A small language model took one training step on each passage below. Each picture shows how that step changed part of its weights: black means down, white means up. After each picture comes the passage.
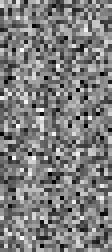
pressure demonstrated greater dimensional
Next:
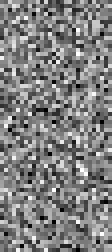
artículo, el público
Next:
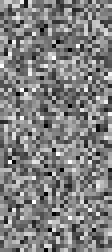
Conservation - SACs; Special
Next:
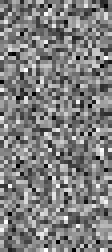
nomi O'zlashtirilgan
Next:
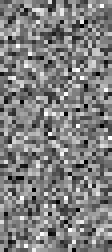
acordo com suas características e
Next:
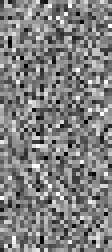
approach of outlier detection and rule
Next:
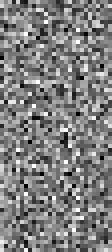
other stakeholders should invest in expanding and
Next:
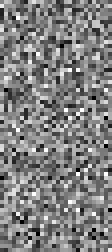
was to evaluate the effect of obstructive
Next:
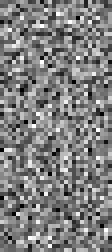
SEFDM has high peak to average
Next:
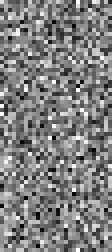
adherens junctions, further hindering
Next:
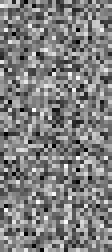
their interviews. It will not be an
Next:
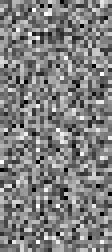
including prioritizing participant needs, providing
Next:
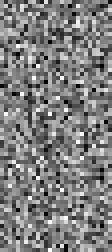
processo de estruturação de uma
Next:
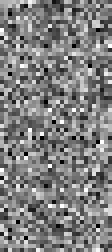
para poder ir analizando elementos importantes
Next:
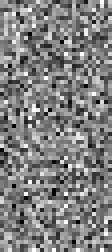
neutrosophic subset in a set
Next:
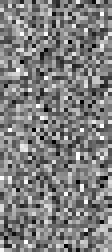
Brazilian territory When
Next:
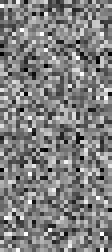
well? To understand the argument, it is
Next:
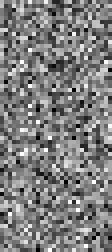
باب سوم میں
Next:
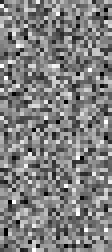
Inventory model; Marketing;
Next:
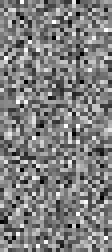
*Donald Trump* Fehér
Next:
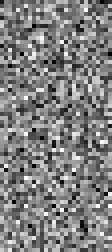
single-layer, corky,
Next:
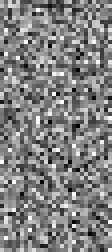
opportunities and innovative solutions to be able to
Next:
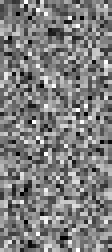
total reimbursement amount that the
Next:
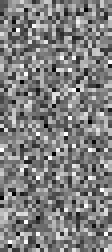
see Figure2. The various topological indices of
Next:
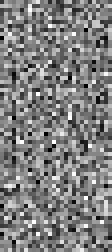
by 9, 17 and 22%, respectively.
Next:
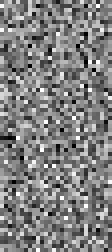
and FTIR measurements, which promote higher
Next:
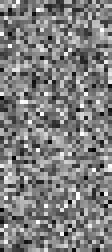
increase in P₂O₅ in the soil is
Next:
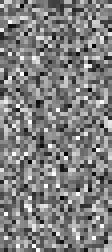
nursing students and registered
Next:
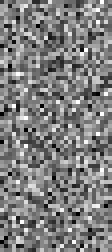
acuosos y metanólicos de
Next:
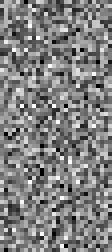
to their inclusion and social transformation. In other
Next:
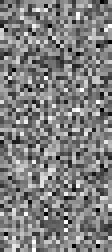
yagona mahsulotga
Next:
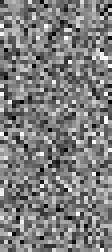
area (SLA): Specific
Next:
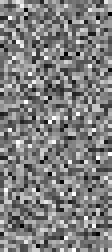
tü wanuluuka?
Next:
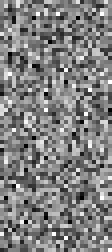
freeze-thaw cycles did not
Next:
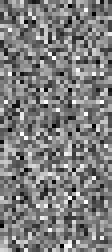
die to 100°C. The lower set of data
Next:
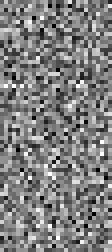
Value Graph of Naira/USD
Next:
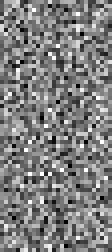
12. Jalilov, A.
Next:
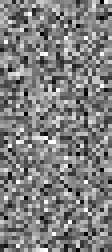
CFR Regulations FD&C
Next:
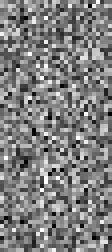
bring progressive change in the
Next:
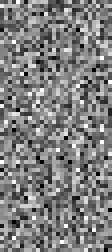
well as a system of moral and material
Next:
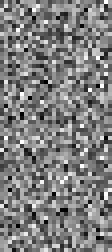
just a corner of an iceberg
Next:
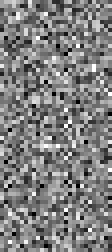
München, von Prof'in Hella von
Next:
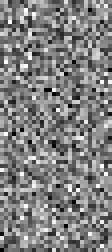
this case, educational tasks are an important factor that
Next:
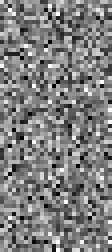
voorkomt tevens dat de
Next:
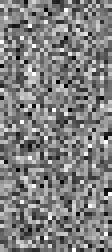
a part of a comprehensive programme on
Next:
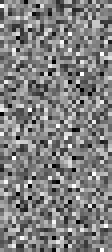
for LCCA (Life Cycle
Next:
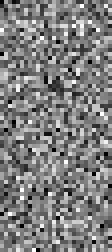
va g‘oyalarida vujudga
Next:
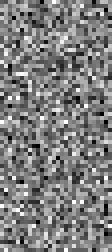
ex-president of the United States
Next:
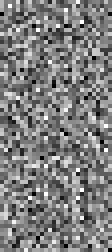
or dependent variable. Regarding
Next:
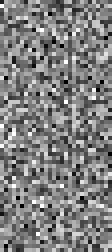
in universities, methodological recommendations for conducting
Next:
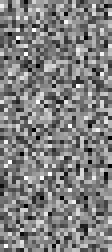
Figure 1E). Next, we used the
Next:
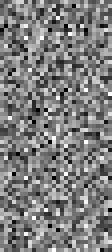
/ TECNICA: granito,
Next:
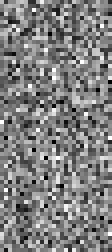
highly toxigenic isolates of
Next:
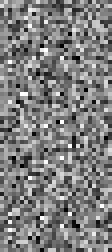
on the criticism of the fact that a person
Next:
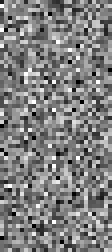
in STEM related fields. Throughout
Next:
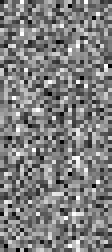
Beaud « *Guide de
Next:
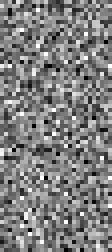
commonly associated with early pathogenesis
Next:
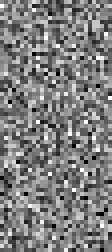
such as: payment barrier, bad
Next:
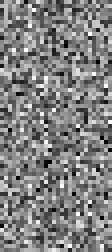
to the harmonization of individual conduct in
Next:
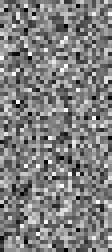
a national framework law on the right to
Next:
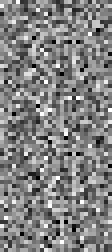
be designed by introducing limitations of
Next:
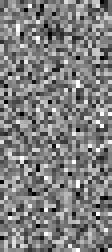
ilmiy texnik inqilobning
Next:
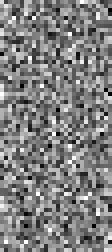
70-летию созданной
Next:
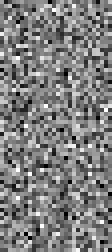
is possible to reveal the influence of
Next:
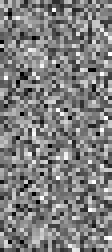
responsibilities for linking data: most of
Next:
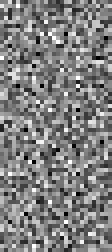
materials and conducting gender sensitivity training
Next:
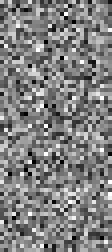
spectrum analysis schemes. The
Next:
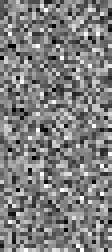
$2^n + 1$ adders can also
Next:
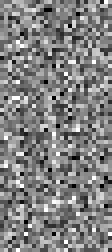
States; Kaduna State,
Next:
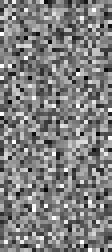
of Aceclofenac, with drug
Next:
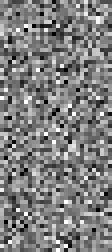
population size moderates the relationship between regional
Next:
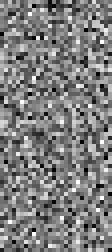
від людини. Задум,
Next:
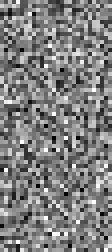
understanding the field of Artificial Neural
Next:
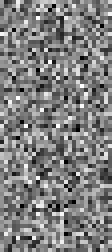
water. It is observed that K increases with increase
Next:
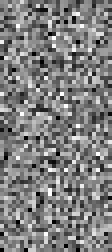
y José Ovejero)
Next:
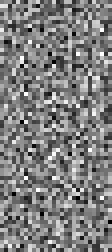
which indicates that, an efficient design of
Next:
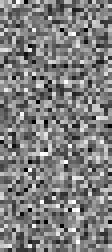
analytical data indicate 1 : 2 : 2
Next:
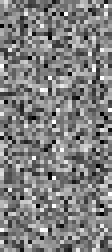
результаты в данной
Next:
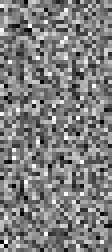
a set of problems that represent knowledge management
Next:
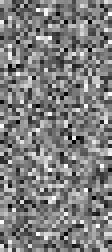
comunidades e conservadores de recursos
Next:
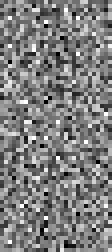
dilakukan oleh hakim
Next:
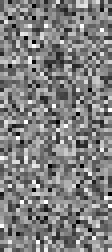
ultrasonic flaw detection, to
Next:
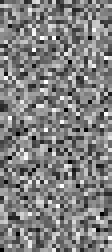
by sifting. This method of grinding
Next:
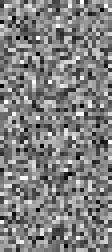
behandeld. In een aantal
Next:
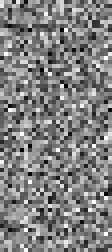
positive aspects of religion in our people and
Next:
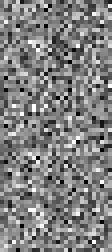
der KoDiM-Studie*,
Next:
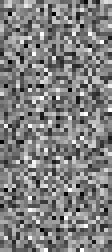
iron vs. TIBC
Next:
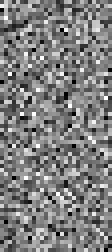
the total energy consumption of the system with respect
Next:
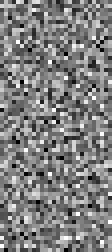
from a given quantity of capital and labor than a
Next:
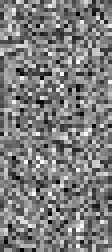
la contaminación por aflatoxinas
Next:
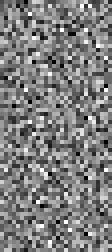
цзи состоит из 130
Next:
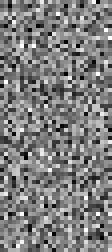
yordamchi gorizontaal
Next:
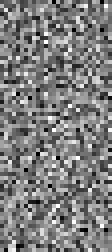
subject of "Foreign Language".
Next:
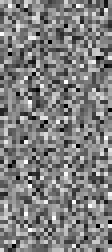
and chemical composition of the stones.
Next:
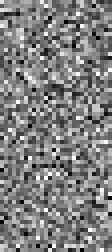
untuk pengisian kuesioner
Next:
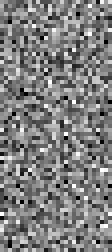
zavodda qayta tayyorlash
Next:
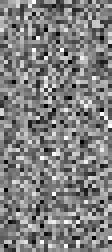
à estrutura da economia, que
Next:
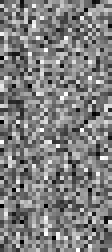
a slight difference in the shear stress
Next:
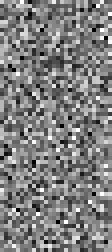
traduit souvent par une domination du
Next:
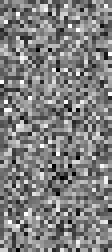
Kruskal–Wallis test.
